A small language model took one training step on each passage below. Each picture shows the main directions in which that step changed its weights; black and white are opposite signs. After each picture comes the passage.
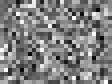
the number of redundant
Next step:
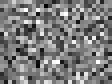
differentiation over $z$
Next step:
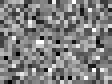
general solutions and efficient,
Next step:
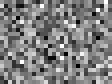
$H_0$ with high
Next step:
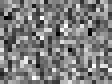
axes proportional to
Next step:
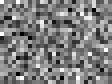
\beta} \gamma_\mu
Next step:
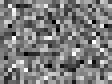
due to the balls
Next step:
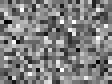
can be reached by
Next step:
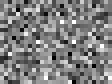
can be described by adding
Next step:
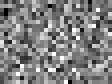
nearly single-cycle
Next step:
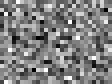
infer the integrated and
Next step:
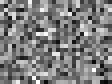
large uncertainties. We
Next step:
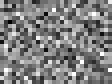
portion $\alpha$ of
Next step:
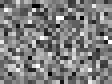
similiar to those of the
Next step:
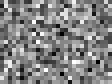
various values of $a$
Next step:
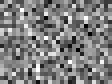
dynamics during hardening
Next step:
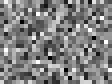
in the disc and thus may
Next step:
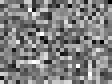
small scatter and prominent
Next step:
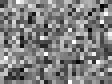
encoder $E$
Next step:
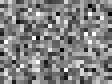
amenities: the
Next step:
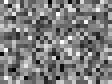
are feasible.}
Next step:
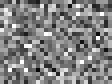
The upper part of the
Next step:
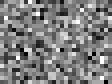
MF}(r)$ for
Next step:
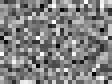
Jia for her kind
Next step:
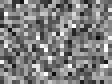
years' growing
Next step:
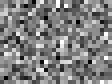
bundle of information. In
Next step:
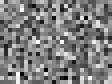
to use the external lines
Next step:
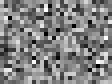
objects. An
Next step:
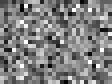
settling (in the
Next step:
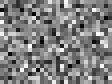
obtain better approximate
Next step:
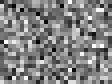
replica spaces.
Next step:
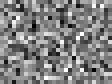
Then some of the spectral
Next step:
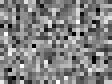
without a BibTeX
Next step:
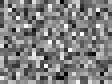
the Fermi surface of
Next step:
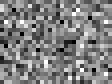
into the {\bf final
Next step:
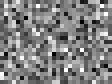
especially in the case
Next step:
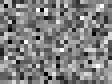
upper limits as their
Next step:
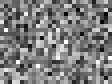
is the same as the time
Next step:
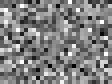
The derivation of the algorithm for
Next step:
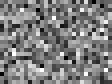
(Yang et al.,
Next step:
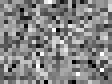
type. The ensuing dynamics
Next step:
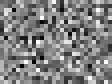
the partial occupation of
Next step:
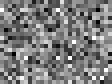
the cosmological constant is
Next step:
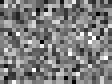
error accumulation,
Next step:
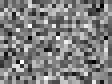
each data point from the fitted
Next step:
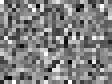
at a longer wavelength
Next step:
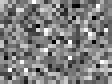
$|A|$ for the
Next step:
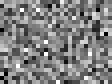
the nucleation condition of an
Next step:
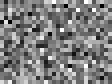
of clicks increased by
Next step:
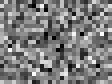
factor of five smaller than
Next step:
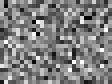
various domains, from
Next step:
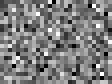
a minimum, we should
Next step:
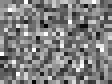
yield similar amplification
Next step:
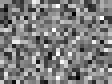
} where $\xi$ is a
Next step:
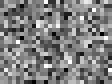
polarisation couples to
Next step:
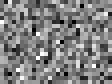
a university can reach
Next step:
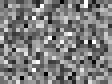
not the only cause of
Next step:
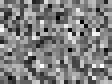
of functional reduction of
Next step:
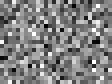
to a bias was
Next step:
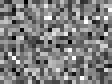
numerical factor, that does show
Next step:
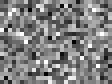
or with the complete method.
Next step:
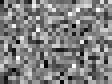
case of filling factor
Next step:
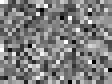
According to a
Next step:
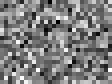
ends, regardless
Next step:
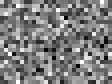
\cdots & h_0
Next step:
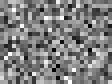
connections to its
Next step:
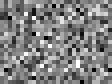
there means that the temperatures
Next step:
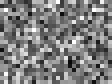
single differential probability of hard
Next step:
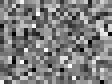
the simple exponential
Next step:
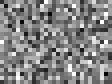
is not explicitly
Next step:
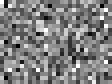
circuit for computing
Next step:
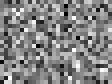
an anisotropic
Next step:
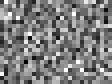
terms of the matter density
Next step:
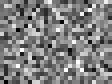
right wing of the
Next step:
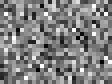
integration, as it does not
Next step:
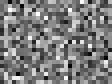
Bueyes, we know
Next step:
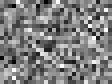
quark loops, following
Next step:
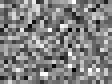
Roche lobe, and
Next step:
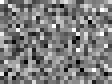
above that of the {\it
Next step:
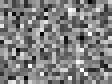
of the observer using
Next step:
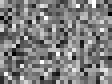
(so that $X$ is
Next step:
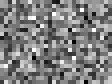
instead. The case when
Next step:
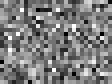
optical network. Many
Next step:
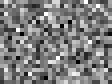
Quantum statistical
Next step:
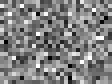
it heavier through
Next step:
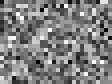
then, detections or upper
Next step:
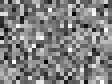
the c-axis,
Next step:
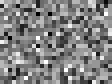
in the Type-I
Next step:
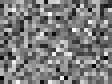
hypothesis but in
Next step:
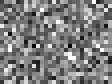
hereafter is named
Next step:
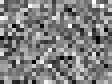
et al.}{SDSS
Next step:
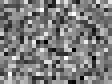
and non-spherical
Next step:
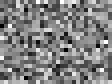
implies that at least
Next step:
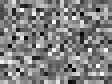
the evaluated workplace
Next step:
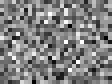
is also consistent with the
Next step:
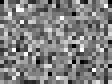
Finally, most potentials
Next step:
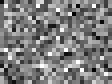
field can be defined from the
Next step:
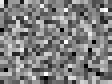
geometry. On the
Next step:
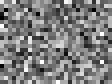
\bibnamefont {Tan}},
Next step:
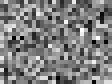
the framed portrait
